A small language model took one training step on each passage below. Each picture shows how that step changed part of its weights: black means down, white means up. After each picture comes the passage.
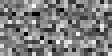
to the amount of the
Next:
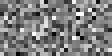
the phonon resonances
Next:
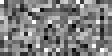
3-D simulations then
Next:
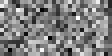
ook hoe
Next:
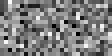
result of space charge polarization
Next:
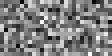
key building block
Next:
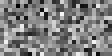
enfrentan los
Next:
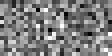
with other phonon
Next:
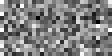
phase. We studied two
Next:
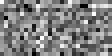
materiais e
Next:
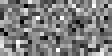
MOs involved
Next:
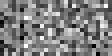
have been studied in many
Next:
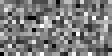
space factor. Since
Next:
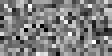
five coils
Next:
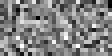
paydo bo'lish
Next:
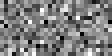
bank mamlakat raqamli
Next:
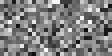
do this calculation one needs
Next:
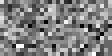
maktablar mavjud
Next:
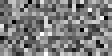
servers within the
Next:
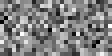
eigenstates appropriate to
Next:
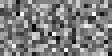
o treinamento
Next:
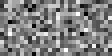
If so the number of
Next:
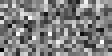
Let's add a single
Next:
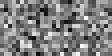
і здатності
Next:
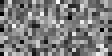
are minimal. The
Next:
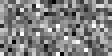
underlying graph. One
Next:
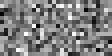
splittings used for
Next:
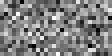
x \left\{
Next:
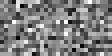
conocer, relacionar
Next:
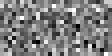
spectra for each order.
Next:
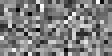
\newblock {\em
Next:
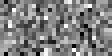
Corrida 1.
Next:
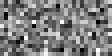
fairly general form
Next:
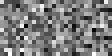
other hardware solutions which
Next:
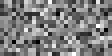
a fit to the data
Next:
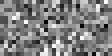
the others being
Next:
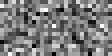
la volonté ou
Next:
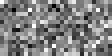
two time scales is independent
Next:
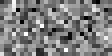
protocol accounting &
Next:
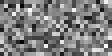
coupling regime. It can
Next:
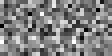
of a rare
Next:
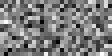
tili fonologik
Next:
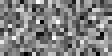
PB quanto o
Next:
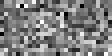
with support in zero,
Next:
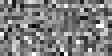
exits. We remark
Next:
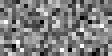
PACS codes
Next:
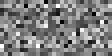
in the following form
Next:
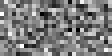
education, children with
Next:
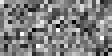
1 peserta
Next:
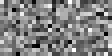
terms refer to the same
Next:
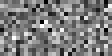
and user data is
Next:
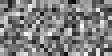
two intensity curves a show
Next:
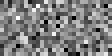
photon and exciton fields
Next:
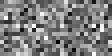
show good agreement with
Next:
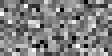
bo'lgan boshqa
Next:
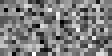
di aspek
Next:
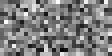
our conclusions are robust
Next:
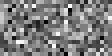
i_q = c
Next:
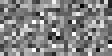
is a coupled problem
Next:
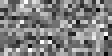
of the DL model
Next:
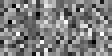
that the ${\rm
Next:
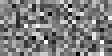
Properties of our
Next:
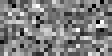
and laser light to
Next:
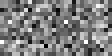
o conceito da
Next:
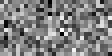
the set of layers to
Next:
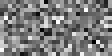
the introduction of a
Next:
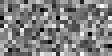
Esse plano
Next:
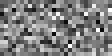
\right) =
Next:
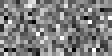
any common decision).
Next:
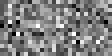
o'g R.
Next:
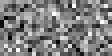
Mpc $ have been
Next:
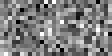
видно, що
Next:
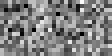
el embarazo
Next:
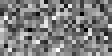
the improvement of the
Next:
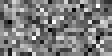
we already mentioned that a
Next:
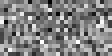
the environment. This
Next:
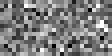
de la performance de la
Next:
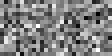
error (MSE)
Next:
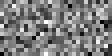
se trata de um
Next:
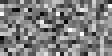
vítima como
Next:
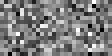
при описании
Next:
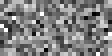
particle production and all other
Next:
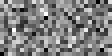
На нашу
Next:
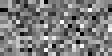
for exponential mean-field
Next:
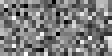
selección UNAL
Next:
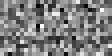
a large-volume
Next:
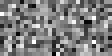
ta'lim tizimini
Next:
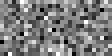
nearly degenerate
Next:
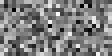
wide binaries that form
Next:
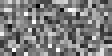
O tribunal
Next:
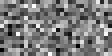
to simulated events, where
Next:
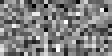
In the former
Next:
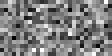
identification is a
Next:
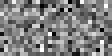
results to obtain a family
